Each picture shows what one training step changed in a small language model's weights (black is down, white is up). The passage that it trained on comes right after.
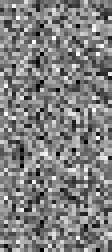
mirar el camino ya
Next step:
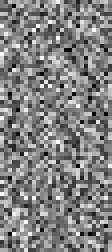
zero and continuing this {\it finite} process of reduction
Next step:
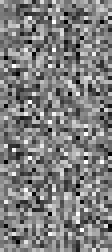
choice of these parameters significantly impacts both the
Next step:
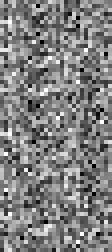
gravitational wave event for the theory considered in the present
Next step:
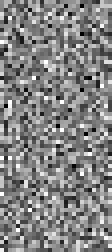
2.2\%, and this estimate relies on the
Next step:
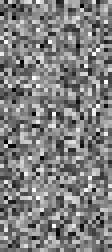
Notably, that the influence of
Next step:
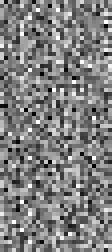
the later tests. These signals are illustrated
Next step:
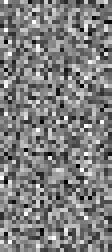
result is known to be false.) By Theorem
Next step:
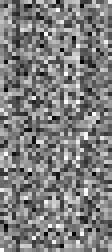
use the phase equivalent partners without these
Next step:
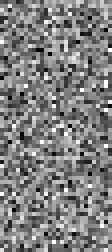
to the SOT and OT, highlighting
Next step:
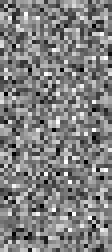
to ask what $L^p$ mapping properties
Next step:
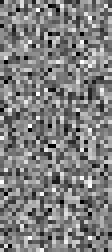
which stops with less iterations. In Table
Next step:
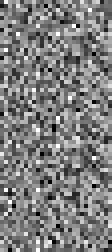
convex floating body}, {Math.
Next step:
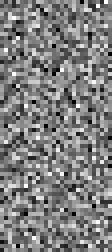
Section \ref{sec:inference}, which alternately
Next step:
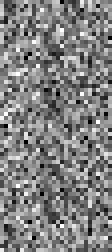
algorithm: \begin{tabbing} \ \ \
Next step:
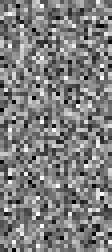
the width dependence of $E_{\text{coh}}$
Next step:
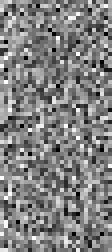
following lemma can be proved similarly to \cite[Theorem
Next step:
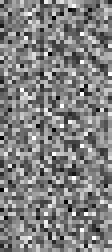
A. Skorokhod:
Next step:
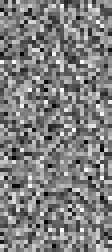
Institute for Quantum Matter, Department of
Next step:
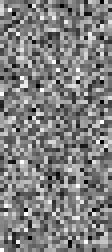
are continuous at $t_{i+3}$. We can
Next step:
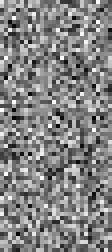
similarly for $x^3$. \qed
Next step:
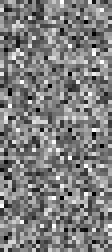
sizes of $\Gamma$ there appear artifacts
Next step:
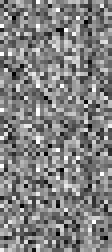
that this reasoning, following the reduction from Eq.
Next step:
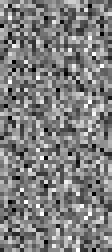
minimal degeneration singularities is sufficient to prove
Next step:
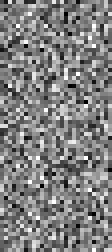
large (relative to $n$); whereas,
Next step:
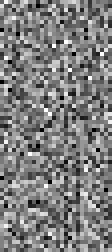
has constant scalar curvature ( i.e. $\tau
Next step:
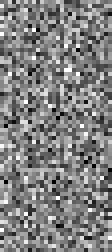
The cut off energy for expansion of electron wave function in
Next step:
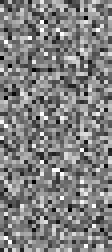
The circle indicates the operation point of the control
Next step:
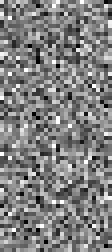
the isospin symmetry restoration and with some
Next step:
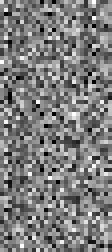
Nazionale di Fisica
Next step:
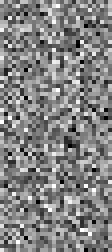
background gas. Depending on the model parameters,
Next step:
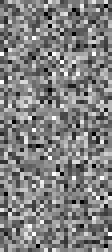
$1$ to either $\alpha_i$ or
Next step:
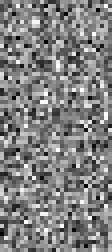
be $v_i,v_j$ in
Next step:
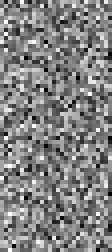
\label{eq:of} \end{equation}
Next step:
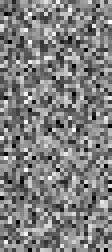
We are now reconsidering this choice. The
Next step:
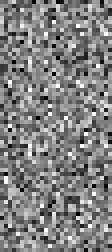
and $B'(Y)$ admitting few linear
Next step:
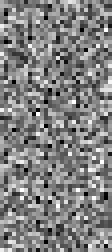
\end{table} \section{Conclusion}
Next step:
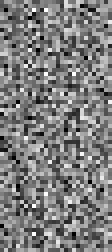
for jobs with heterogeneous node
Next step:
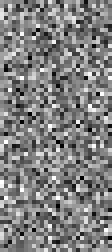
the general behavior: \end{obs}
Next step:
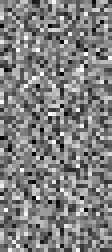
article is an update of the recent review by
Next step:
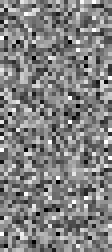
the sense of ~\cite{Sikorav})
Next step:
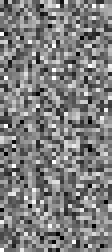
and scalar linear confining potentials, where the vector
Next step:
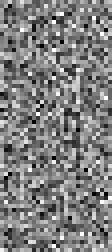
lensing is probably our best bet to detect
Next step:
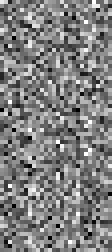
phase coherence enhancement. % %Figure
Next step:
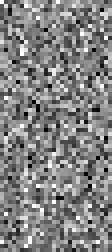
\subseteq A$ such that $a_\alpha
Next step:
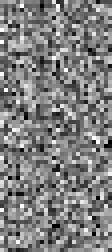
beam is $5.5'' \times
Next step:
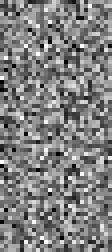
and published in Nucl. Phys.
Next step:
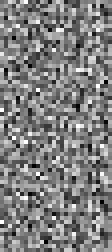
principle, discretized approximation of solutions,
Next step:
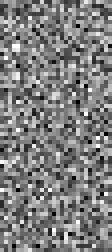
seen in the free body diagram—helps
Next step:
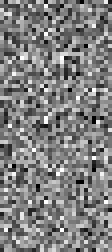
that $V$ has all of its powers in
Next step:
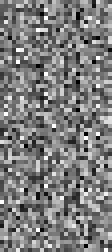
applications in lots of fields, such as finance,
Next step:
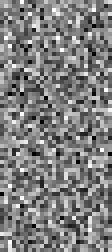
use Eqn.(\ref{xiss}) and
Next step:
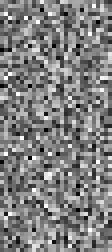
optimization by first-order methods, and Applications},
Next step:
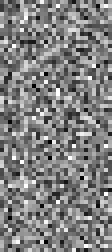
the proposed optimization problem. The overview of the dynamic
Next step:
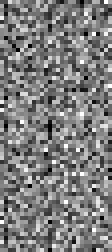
$\phi$. A $k-$essence theory coupled
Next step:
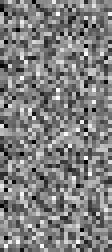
be performed simultaneously and self-consistently
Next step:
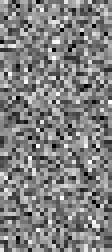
a vector-valued function $\bm\phi$.
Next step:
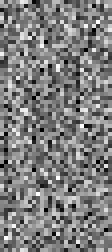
excess in the spectra of analyzed objects is produced
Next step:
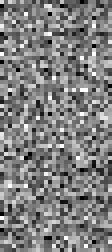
$\wilson_T$ through its
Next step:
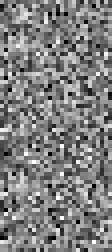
\item In the upper panel of FIG.
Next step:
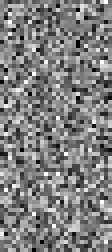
superfluid NS is modified by rotation and
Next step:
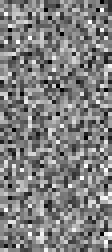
=f\left( z\right)
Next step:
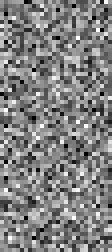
value of $c$. \end{example} Our second
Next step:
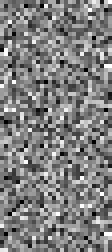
= P_{\ell} - \sigmas I\] since
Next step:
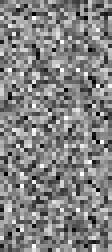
depend only on $d, C_1$ and
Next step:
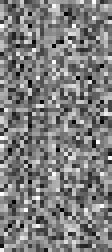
the Euler's totient function and
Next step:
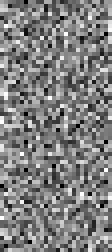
\frac{2 \tilde{\theta}}{(\varepsilon +
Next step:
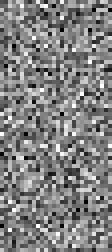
for the $n=0$ model, that this does
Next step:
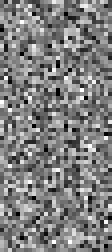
is the largest. From the same table
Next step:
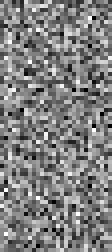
found that QAOA could learn via optimization a
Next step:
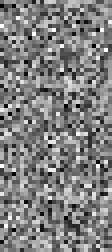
the beginning of \S 2). If this
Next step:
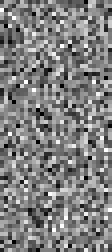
$\lambda(G) = |G|$ holds under
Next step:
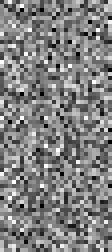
be established between L\'evy processes and
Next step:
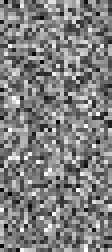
the definition and properties of DF spaces. Here we only
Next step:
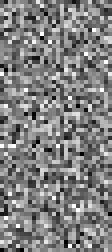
introduces an energy-independent bypass that
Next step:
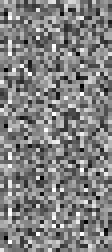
check their consistency. \section{Light curves}
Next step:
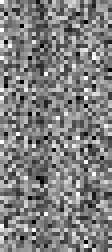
nonmagnetic disorder acts as local signature of the
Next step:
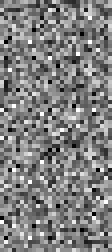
bracket $c_2$ and the higher
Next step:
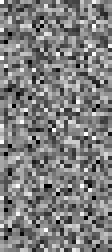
Bayes risk reductions per additional
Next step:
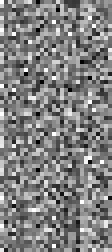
explain highest energy cosmic rays
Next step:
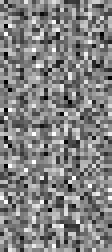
chosen arbitrarily small, we choose it sufficiently small depending
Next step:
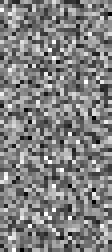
of the LL contribution we can write:
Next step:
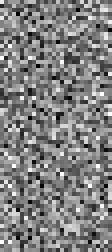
Philosophy\\ Baker Hall
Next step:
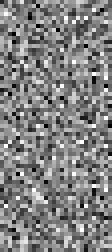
to $A$ and obtain the decomposition $Z = U
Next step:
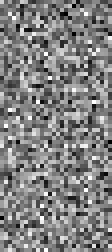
and $\rho$ is proper, then \
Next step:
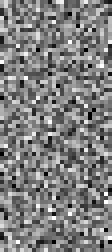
perform well across a wide range of physical parameters and
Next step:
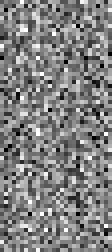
\ref{teorem1}) seem to be in
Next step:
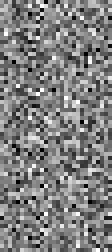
and generate a checklist to ensure that all
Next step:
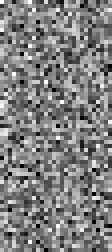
2n$ diagonal Pfaffians of a
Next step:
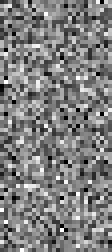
\item If $k_0=0$, there is
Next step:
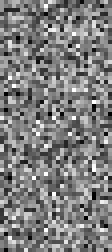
$\alpha$ generates a power integral basis of
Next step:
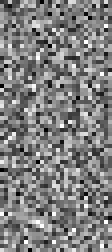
the ionized bubble. We show that the
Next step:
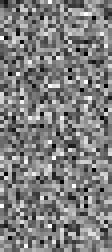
the following 3-P inequality concerning
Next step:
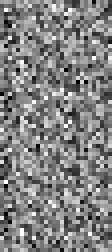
Avenida de la Universidad 30,
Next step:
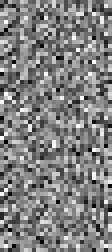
two components. For the sake of simplicity the two
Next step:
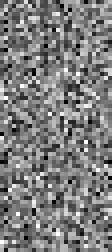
of the coupling system cannot be conveniently obtained from the
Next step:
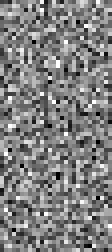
and are required to have $p_{\mathrm{T}}
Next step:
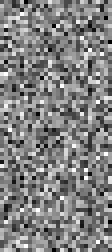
\begin{align} \label{ResX}
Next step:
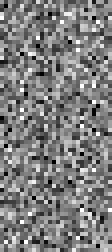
the 2022 ICM Proceedings. It is
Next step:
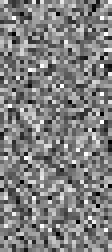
to $E\otimes G$. We have an exact sequence
